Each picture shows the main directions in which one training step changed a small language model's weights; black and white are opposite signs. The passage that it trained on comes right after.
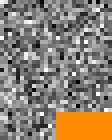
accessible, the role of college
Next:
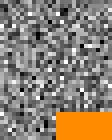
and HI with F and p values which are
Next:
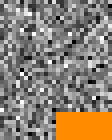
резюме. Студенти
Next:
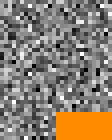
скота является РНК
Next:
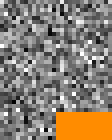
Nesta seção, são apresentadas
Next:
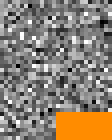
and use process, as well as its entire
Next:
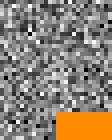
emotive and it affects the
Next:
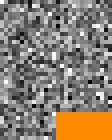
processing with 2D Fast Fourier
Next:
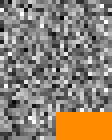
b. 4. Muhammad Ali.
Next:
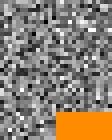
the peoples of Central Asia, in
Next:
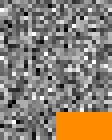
nowy dla Beskidu
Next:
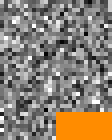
mantuvo la infraestructura
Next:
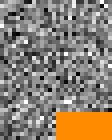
бета-каротину, що
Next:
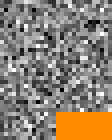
of activated biochar produced from
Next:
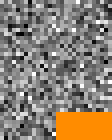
bij het departement. Een te
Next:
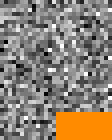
espaços públicos que
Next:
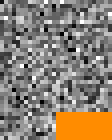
Romalo, *Sintaxa
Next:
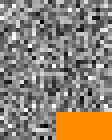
poignant influence on him. The social
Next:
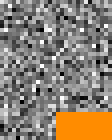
іконам, серед котрих
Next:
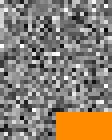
DEPOMM unterstützt
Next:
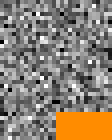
schools of Uzbekistan. It
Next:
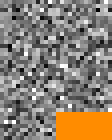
zamonaviy mavzularga qo'l
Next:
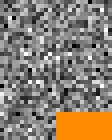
eigen verkooporganisatie
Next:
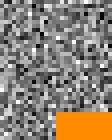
de la relación n/i con la temperatura
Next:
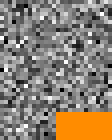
the upbringing of the younger
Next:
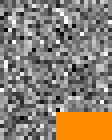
a wide variety of specific approaches and
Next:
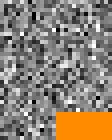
comparison is plotted in Fig. 4.
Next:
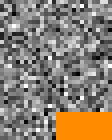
Index Flash Point (°C)
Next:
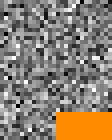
é o jogo, inicialmente
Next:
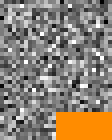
se le da el primer quemado. Con
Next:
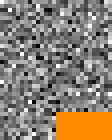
тому йому довелося
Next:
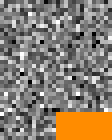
waste water samples were serially
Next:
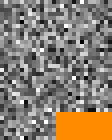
(рис. 4). Полученные
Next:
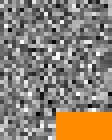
System (NOGAPS) model with
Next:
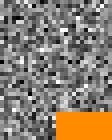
maximum improvement of Young's
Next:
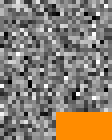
and any other data related to the service,
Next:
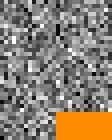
this productivity decrease is only
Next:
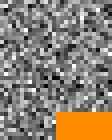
recreated gastric liquid
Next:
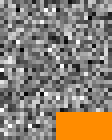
yozuv kompetensiyasini
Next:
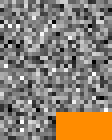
что предлагаемое
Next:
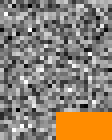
penais inseridos no contexto
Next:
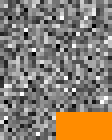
zamburug‘larini ham olib kelishi
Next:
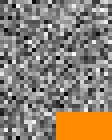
низоларнинг олдини
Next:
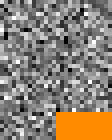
mehrjährigen Arbeit im
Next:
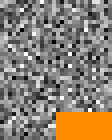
замітці «Вісті з
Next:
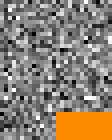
т а и скромность –
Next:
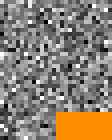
específico aos estudantes com
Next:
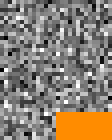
tushirishni talab qilinadi
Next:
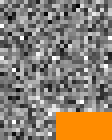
they do not correspond accurately to
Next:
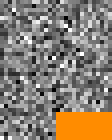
be explained with reference to different
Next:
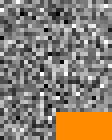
“Ayollar ko‘ylagini
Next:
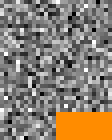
was conducted in the absence of any
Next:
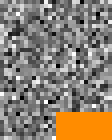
Nozima Abdijabbor
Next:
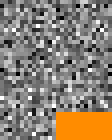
va «qayin ona»,
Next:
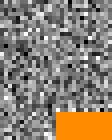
y al Bien, exteriores al
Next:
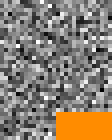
Table 3, multicollinearity
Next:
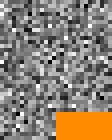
to amplify or detect weak
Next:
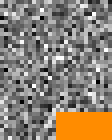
e alimentos para sobreviverem,
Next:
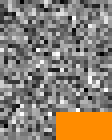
досконало володіли
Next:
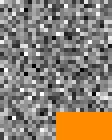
bilan qatl ettiriladi.
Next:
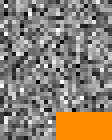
an abscess at the base of the
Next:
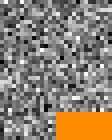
from the analytical model underlying the
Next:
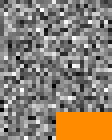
Resident, Department of
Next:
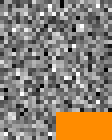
системы профессионального
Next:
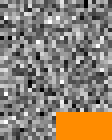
amal qilish, infeksiyon
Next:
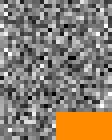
ўзгариб туриши
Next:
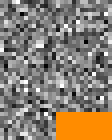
very small amounts per transportation,
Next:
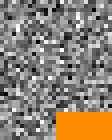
Foiz xarajatlari:
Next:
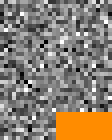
Jun yetkazib berish jarayonlari
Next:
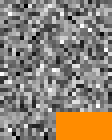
female lectures on the use of
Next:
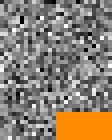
research provides insight to the aspirations and
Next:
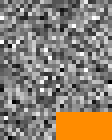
the common parts of financial
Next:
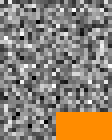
ele não estaria dizendo que a
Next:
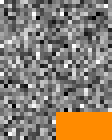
традиций именования и
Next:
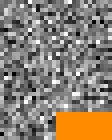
length, number flight of compression
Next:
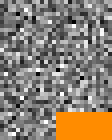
speedup: procs/node,
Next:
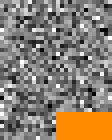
Algorithm 1 Asymptotic
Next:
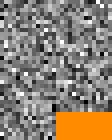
Oración de musulmanes en el
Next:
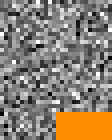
s_N) \right] \quad
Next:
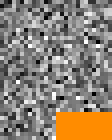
that the training process in the youth plays
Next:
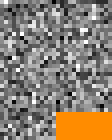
of observers in the other project's tasks were
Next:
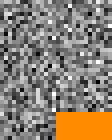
формирования плотных
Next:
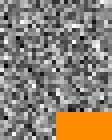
beleuchten. Literatur -
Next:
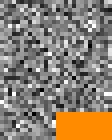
ҳаминша кўз
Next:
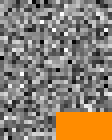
sabab bo'lmoqda.
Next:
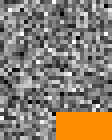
of 90 seconds to be comparable to
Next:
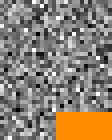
Vincenzo Y. Cruz
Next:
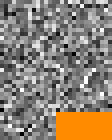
pedagogical ideas of
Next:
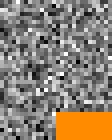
style decreases with the increase of
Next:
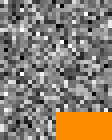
inefficiently mentioned specifics
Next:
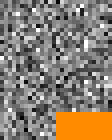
extremely challenging. For
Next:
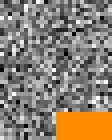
other hand, people from Bandung only
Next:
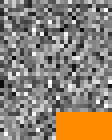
global agenda for cooperation.
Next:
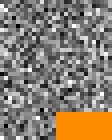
also the speed of the system and the
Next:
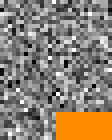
бирге азыркы
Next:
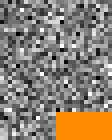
the nineteenth century
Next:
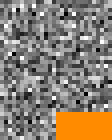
Harbour Creek O 1
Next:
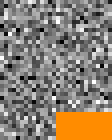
korxonada ishlayotgan
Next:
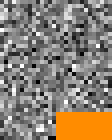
taken me much longer to solve some
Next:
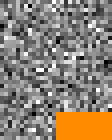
k , can generate on any other
